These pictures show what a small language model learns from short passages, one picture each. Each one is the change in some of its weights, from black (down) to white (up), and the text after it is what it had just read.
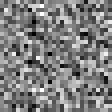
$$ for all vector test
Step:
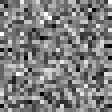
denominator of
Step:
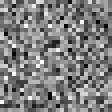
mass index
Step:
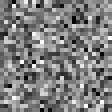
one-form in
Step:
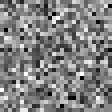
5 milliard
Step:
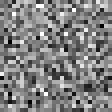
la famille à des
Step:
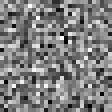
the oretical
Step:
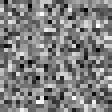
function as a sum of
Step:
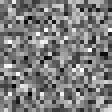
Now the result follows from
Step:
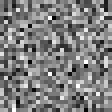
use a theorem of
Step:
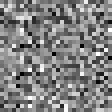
работать в
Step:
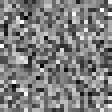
of set theory satisfying
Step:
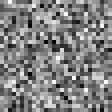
des entreprises
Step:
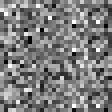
is increasingly being
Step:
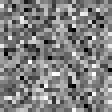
namely the roots
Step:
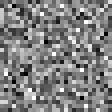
$Q$ is
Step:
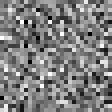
system with known stability
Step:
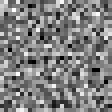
a tubular
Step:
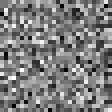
the condition of interest at
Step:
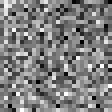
piloto para
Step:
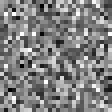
at each bus are
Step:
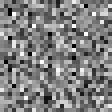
Punkte aus
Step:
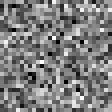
if possible such that
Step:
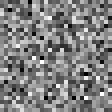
dimension $k$
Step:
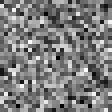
Class 4 in
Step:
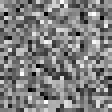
ao local tenham
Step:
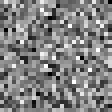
dos son procedentes
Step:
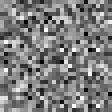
This is the set of
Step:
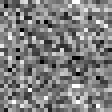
separate areas of
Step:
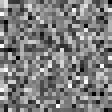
muhiti va
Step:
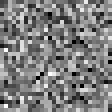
give an application of
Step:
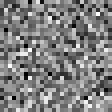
correspond to simple
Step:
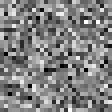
neighborhood $U$
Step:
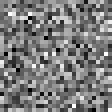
The more obvious
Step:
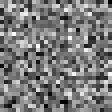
и яркое
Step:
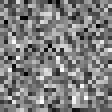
There exists a positive
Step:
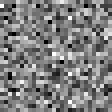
a q / d,
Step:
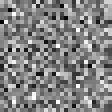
BCT. In
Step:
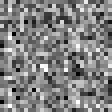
construct new examples of finite
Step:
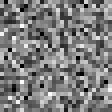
? - Is it
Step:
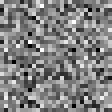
given with proofs and
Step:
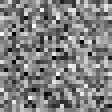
dunyo va
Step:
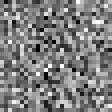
derivations of
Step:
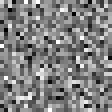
of vertices $u,
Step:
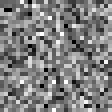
if $f$
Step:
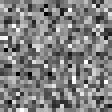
agravo pode
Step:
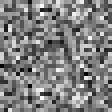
some integer $n
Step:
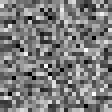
holda amalga
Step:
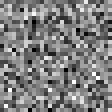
these formulas in terms
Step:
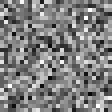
valid in arbitrary
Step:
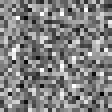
\varepsilon. \] Then
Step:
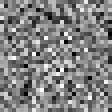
percurso do
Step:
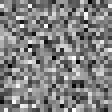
finite, could be
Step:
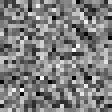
correction term to a
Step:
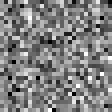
de Irlanda
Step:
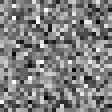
involve bounded
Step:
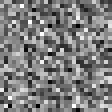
on Research in
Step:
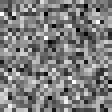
%to Professors
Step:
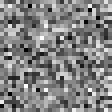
continuación, en el
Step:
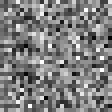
have that for any
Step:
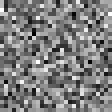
by padding the
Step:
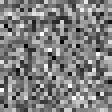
the assumptions on
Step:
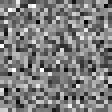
of partitions of
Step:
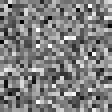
the aid of which
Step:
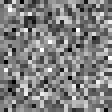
convergence property, this is
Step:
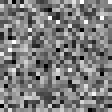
potensi yang
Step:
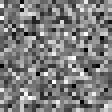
va texnologik
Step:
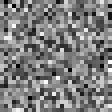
whose extremal functions
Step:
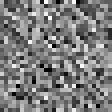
external to the
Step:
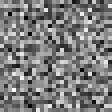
encontro mais
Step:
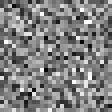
$H$ by one
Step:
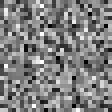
ones appear for
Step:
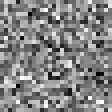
operativ și
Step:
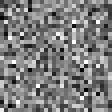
is Theorem 1.1
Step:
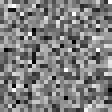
by equalities.
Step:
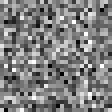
the Kodaira
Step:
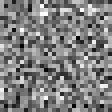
counting the number
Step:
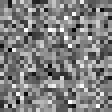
um panorama
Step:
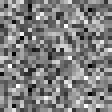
remainder term in
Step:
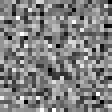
ser propio y
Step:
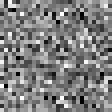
simple option.
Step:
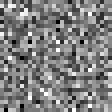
и путях
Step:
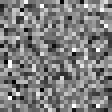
is irrational
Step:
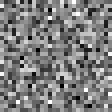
va o'zbek
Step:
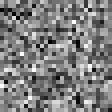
the Zorn
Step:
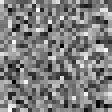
etapa consta
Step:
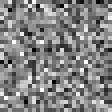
other Markov chain,
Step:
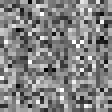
$a$. If one
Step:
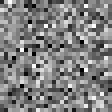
distributed according
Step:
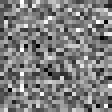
é decorrente
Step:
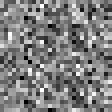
map on the first
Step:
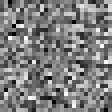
toepassen van
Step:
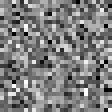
\otimes e_1
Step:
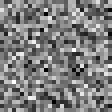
to prove that limit in
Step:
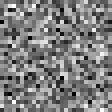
manner. For the
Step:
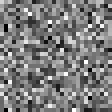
chiqish hamda
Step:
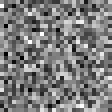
har bir kishiga
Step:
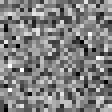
the last composition of
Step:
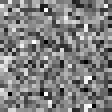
do fato de a
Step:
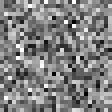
fact, that the
